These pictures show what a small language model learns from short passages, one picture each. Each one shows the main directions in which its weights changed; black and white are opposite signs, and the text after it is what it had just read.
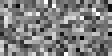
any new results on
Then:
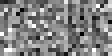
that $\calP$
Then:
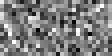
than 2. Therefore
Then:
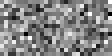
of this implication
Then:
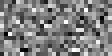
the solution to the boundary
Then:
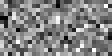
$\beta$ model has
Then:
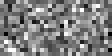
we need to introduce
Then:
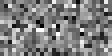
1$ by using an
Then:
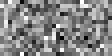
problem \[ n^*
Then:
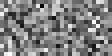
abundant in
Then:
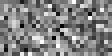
identification is
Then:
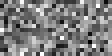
examples may be
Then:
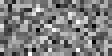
we plot the
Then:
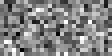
we need to define it
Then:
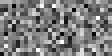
category of
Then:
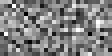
solutions. His
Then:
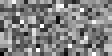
$s$ and
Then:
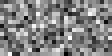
sometimes useful
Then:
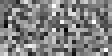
de réduction
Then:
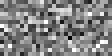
Then, the relation
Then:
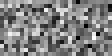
maximum number of
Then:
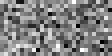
by adding two
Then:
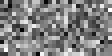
\kappa \ge
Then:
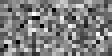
mean curvature
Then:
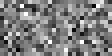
Number Theory,
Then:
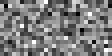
linear element is used.
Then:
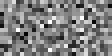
the theorem follows from the
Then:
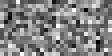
the cellularization
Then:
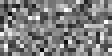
is uniform, and hence
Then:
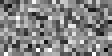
is a separable
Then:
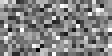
with probability at least
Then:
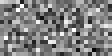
followed by exactly
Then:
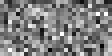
can be any smooth
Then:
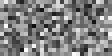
with every component of
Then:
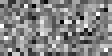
tracks the
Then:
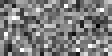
of solutions to the
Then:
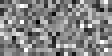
min-cut problem
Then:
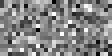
After the described
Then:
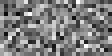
vertices. This implies that
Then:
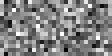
constants, first
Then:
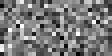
a statement on
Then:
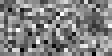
our question can
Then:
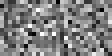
form, we follow
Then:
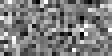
image of the
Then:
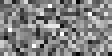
equation and, more
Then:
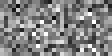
a factor of
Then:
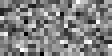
difficult to
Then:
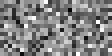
the subject of this
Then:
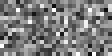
four and more
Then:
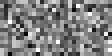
\forall x > 0
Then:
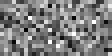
Lemma is proved.
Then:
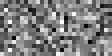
in Green
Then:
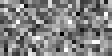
can be generalised
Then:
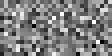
not abstract.
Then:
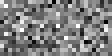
$N$, the following
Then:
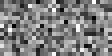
2.a and
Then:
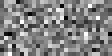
there exists $A >
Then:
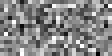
functions on finitely many
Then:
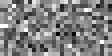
gives \[ %
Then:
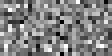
denominator are
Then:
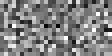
to the interval
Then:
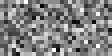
is pure injective
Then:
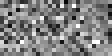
{\bf Corollary
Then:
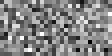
is a functor
